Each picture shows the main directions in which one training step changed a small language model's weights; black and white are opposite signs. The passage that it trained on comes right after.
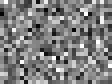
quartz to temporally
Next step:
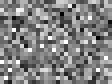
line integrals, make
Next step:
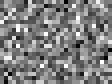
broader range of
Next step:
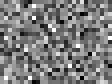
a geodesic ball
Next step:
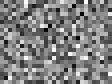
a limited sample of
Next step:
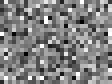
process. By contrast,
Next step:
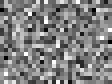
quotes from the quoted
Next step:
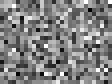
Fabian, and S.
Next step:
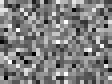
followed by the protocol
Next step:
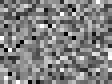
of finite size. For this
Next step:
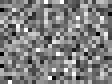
very different to those supported by
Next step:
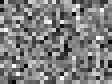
analysis of density and velocity
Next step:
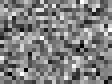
invariant torus
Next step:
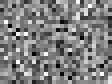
is not high. On the other
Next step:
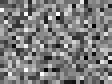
landscape of
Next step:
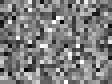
Chaplygin gas with $\alpha
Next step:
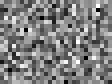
assumed geometry of
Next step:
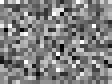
obtain the corresponding reduced matrix
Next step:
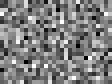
basis, the lowest
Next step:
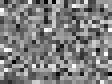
given. In particular, section
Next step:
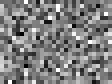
al.* Creating a
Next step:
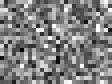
well, especially if the
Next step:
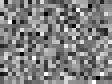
refer to just positive values
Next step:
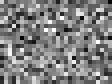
X.; Flammini,
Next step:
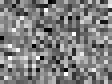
cold nuclear disk
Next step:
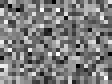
Constraints:} Most
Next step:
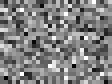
necessary and sufficient
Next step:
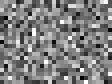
mass of the system is similar
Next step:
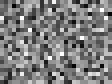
The lowest number of parameters
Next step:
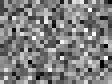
or it has empty intersection with
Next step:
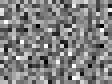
$ \lambda $. We will then
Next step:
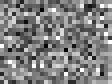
the SEC bound is the
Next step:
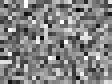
a stochastic
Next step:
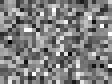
(EFG) at a
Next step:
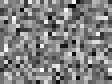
part reads $$
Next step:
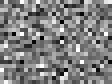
Table 1 originate in the
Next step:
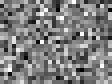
and 90 degrees
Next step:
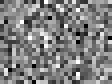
grid. Besides,
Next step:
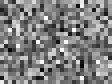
state are marked with open
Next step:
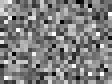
atomic spin in a thin
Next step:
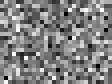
plagued by the problem of
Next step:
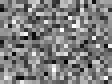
exclusively in the
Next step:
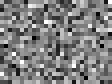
an injection of large
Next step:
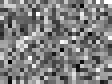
are \begin{align} \nonumber
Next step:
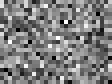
systems: Product rule
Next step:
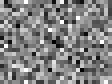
useful to write the complete
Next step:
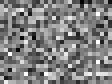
input mirror test
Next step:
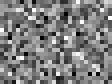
value which depends on $f$
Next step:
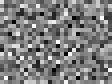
X-ray emission} The
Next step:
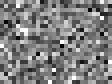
$% , taken to be
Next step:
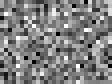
& \end{array}
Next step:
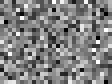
Thermal property ##
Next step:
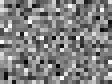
into the gas by low energy
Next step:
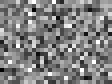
case of the planetary
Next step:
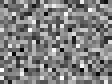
the optical path of the
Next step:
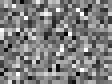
make it possible for the detector
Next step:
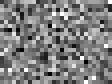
we derive our main result on
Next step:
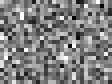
wealth of information about the
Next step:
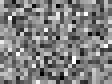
exist as $y\ll
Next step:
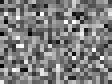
\eta^\a \we
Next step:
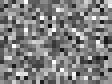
in \cite{ma}. It is
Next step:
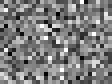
of left polarization, and
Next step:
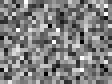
a logistic regression is
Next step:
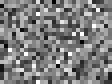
and the ASIC
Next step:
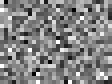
interactions in WP [31].
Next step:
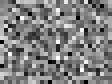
giant nonreciprocal
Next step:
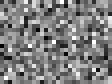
levels are nearly the same.
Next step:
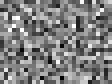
pulsations) --
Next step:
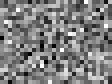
size of relevant area and
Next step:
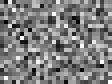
repeatedly crosses the
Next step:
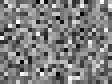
$\alpha\lesssim 13$.
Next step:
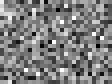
states. Note that the
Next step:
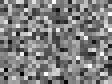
system state and to gain
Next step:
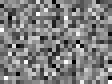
and one non-zero energy
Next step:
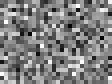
mixing length equation (22)
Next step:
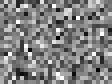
$\Delta$ resonance
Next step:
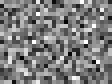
and the RASS based
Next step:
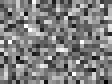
examples should be detectable and
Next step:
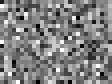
**Tables captions**
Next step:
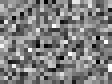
one is actually realized is
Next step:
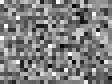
of the (astrophysically
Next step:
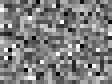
between the predictions of the
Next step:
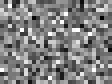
is undoubtedly
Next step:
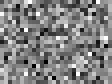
are Legendre
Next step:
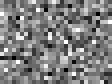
Jodrell Bank
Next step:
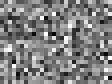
range is $\alpha$). We
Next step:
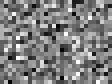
the corresponding boundary is then
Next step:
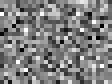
(TF) sensor can
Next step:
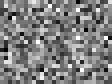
covariant, making the
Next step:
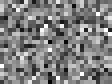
number of layers and variational
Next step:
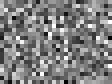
or inherits at least
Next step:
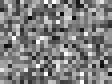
signal are correlated in a
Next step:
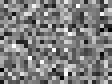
the d-band of the
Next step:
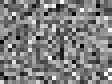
the distribution-based method. The
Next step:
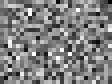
whose framework we have
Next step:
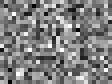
the deterministic rate equation
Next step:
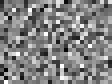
bonding configuration and state
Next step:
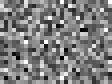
on the mass shift from the
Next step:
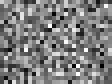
we are able to provide
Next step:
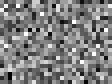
$\delta > 0$ may be
